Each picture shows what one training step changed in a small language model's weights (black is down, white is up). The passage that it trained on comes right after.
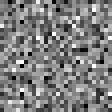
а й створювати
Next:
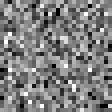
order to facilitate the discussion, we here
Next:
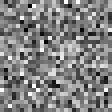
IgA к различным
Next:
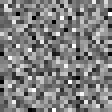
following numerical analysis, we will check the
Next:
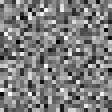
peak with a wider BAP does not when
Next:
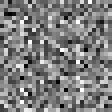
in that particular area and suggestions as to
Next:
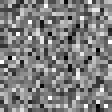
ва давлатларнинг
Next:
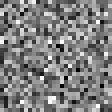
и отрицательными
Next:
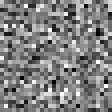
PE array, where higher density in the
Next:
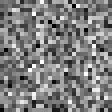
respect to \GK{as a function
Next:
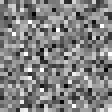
Across Gender and Analysing
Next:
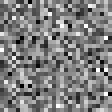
at Mercer Management
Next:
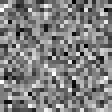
fingerlings. Preliminary
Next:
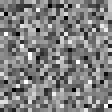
predict the future and past orders
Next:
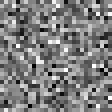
internal flow characteristics. Experimental studies
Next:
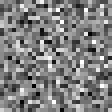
G, Stoica T, Mantl
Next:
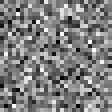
The enumeration may involve the detection
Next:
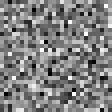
3. Kontekstual
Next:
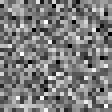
snapshot of a person's
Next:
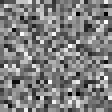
posse dos cativos desde a
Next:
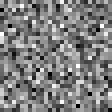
inferred radius of the accretion
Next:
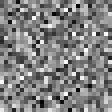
examined. Key words:
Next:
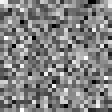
likewise shows the relative density of the
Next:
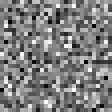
for irrigated maize was calculated to
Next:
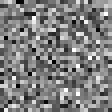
layer-dependent because of the
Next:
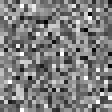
results obtained for partial replacement of
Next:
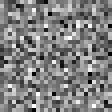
bu hol ushbu mavzuning
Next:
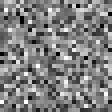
tarjimai holi”
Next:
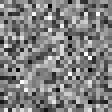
in the calculation presented in the paper up
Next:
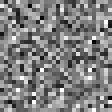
Char-LSTM achieves a
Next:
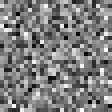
model is balanced by means of additional
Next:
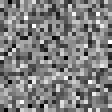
a growing role in precision physics and
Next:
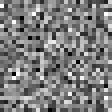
keladi. Chiqindi turlari
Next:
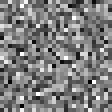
throughput vs offered rate
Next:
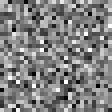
2. RELATED WORK The
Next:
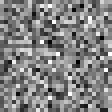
Systemic fragmentation - legal
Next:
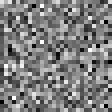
us with a parametrization of the form of
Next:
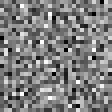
in his growing up days. Therefore,
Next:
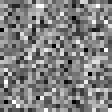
ekan, ayni paytda
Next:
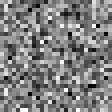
ISM is small and its internal energy is
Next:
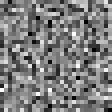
available from the corresponding author on reasonable
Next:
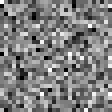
vertical directions, respectively. The numbering
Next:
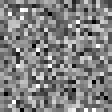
intervalos de páginas
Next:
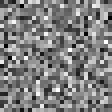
острова Сулавеси
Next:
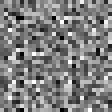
olindi. Izlanish
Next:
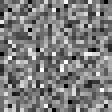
are essential for the clinician in
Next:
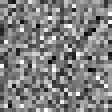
mapped by the symplectic
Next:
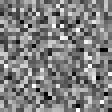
the participants were assigned to. Data
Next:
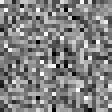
the influence of an oscillating
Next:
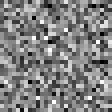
con una base de datos interna
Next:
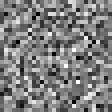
impurity, we expect our conclusions to
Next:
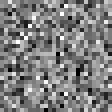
the third dimension being the elevation.
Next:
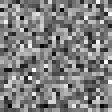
due to cattle presence in
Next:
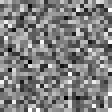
the public domain. - yes - not
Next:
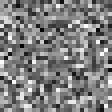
Hospital, Rawalpindi
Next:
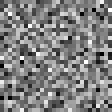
O enfermeiro da atenção
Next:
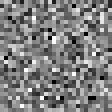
SN-driven galactic
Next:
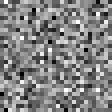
Motomura 2012). The two species
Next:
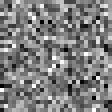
$\Phi_{\alpha}$ transforms
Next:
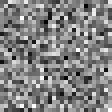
3. Jumayev M.R.,
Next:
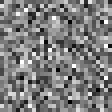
[10], a system of keys generation
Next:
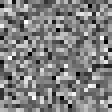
is 546 already widely reported
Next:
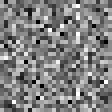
muss daher schon ein
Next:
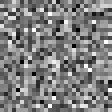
konsepsiyasini tasdiqlash
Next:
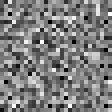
Marine | Engineering | | Engineering,
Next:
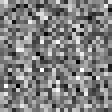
Computer Society of India
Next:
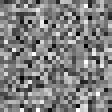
than 100 deg$^2$. The typical
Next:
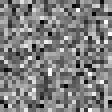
бюро патентов и
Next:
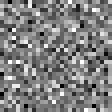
heterogeneidad social generada por las
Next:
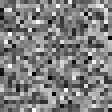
we make the assumption that the scaling behavior
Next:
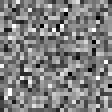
next stage of the approach stage, According
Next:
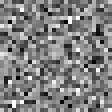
ADJD, ADV) in
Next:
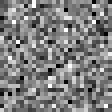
plataforma web gratuita
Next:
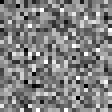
the Fermi surface in Figs.\
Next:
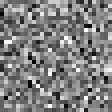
to the extreme as we faced storm
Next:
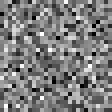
for platforms that are designed to
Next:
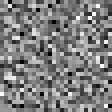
elaborazioni pubbliche
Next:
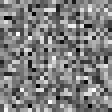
ва “10 та сўзни
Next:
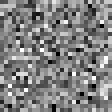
Lagrangian is given as
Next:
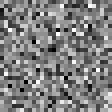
by organizations in almost all
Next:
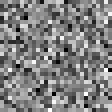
the area. Poor awareness
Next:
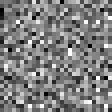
to make a comparative analysis between the
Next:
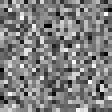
The results from this study indicate that
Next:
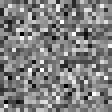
to the “*global average
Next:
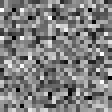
trends can be seen in this
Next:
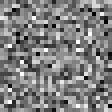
Despite the imperfect
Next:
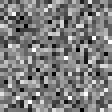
of multiple hospital visits and
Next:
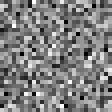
Ш.М. Эркин
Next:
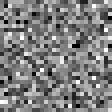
new sector. We find that the correct
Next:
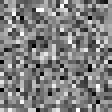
an approximation can also be found in some
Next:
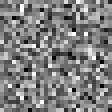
CEO-beloning in
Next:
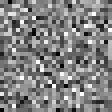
{R.~J.}\ \bibnamefont
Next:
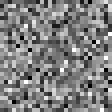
couplings and the average $J_{\rm
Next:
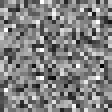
\end{equation} We define the solution
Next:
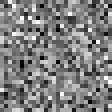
examples of structurally characterized hydrogen
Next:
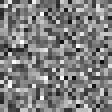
are encoded that are missing in
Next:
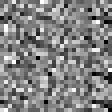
\end{figure} \begin{figure}
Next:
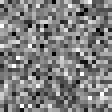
Curve under Different
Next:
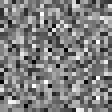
by a factor of three between 1988 and
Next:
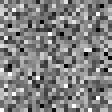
alınmaktadır. Bunun
